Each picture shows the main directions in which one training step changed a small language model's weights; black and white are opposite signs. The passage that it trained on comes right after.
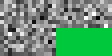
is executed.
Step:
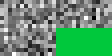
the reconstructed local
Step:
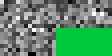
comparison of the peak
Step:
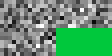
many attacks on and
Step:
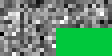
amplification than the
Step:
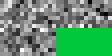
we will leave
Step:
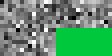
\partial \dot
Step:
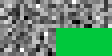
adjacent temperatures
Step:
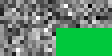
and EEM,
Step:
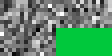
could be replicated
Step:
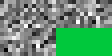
maximum at 2
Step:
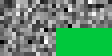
are grouped into
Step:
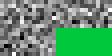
Points with
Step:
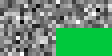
reduction. We compute
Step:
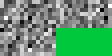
approach focuses
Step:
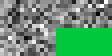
spacings are not
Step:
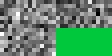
discovery of new
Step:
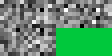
which is the point
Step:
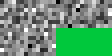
results for the effective
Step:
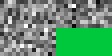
example we consider
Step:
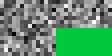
as simulated in
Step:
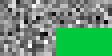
Format:} We
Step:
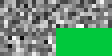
for counties and
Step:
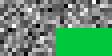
further supported by orbital
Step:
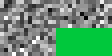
approach, becomes
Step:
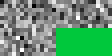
incapable of
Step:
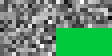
care has to
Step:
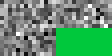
the conditional distribution.
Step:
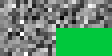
posing challenges for
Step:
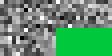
oscillation between two energy
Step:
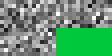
types of degradation or
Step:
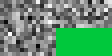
and obtain a
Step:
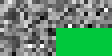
state to remove the
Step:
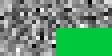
and can be computed
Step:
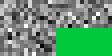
point with fluctuations that
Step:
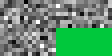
ordered phase at
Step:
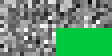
of the user's
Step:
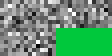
and from Fig.
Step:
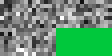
gains are maximal
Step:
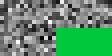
the effect of both
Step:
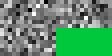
make analogous manipulations
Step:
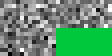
random coin. When
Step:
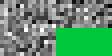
that the use of
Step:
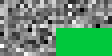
the physical parameters used
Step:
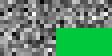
and Technology & the
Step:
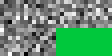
scenario (any source
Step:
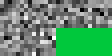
one order of magnitude
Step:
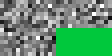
may depend on
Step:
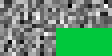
programme developed for
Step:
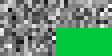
to prove this for
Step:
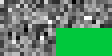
when the magnetic field
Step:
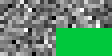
by $V$
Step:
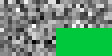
an {\em
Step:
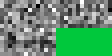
theories underlying loop quantum
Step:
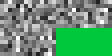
with an asymptotically
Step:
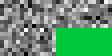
which describe the vacuum
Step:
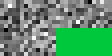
vertex of digraph
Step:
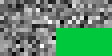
(see their
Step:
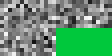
by the tight
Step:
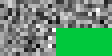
starts around the same
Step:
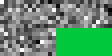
between the shape
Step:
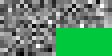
the conditions of Theorem
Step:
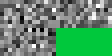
via melting of
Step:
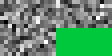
distribution converges to
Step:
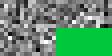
know already that target
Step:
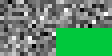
an isoscalar
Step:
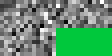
gamma factors, we
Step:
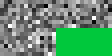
large position error.
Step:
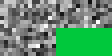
of the conference
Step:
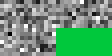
$M$ is
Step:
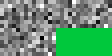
and power configuration.
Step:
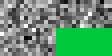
spin down energy will
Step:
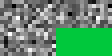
unit cell is limited
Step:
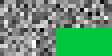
for stable cells
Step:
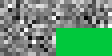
Moreover, the data
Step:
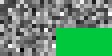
here the term
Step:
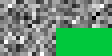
At present,
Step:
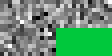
in atmospherical
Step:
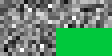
direction (defined by
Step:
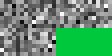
is the Particle
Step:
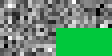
quantifying statistical
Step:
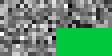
the ground state
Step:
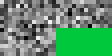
the injected mixture
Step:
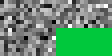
calculated from first
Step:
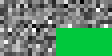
the application of a
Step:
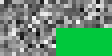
coding. The
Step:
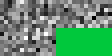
It can been seen
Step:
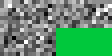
field, and
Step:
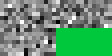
free. This was
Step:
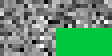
et al.
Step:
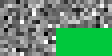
relationship. As
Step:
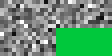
optional viewing
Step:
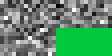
operators ${\cal
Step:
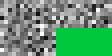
exactly the same as
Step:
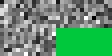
in the considered observational
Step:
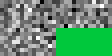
done by letting
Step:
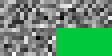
appear for significantly different
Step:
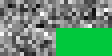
transmission and polarization
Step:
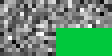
for all transitions.
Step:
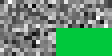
at least up to
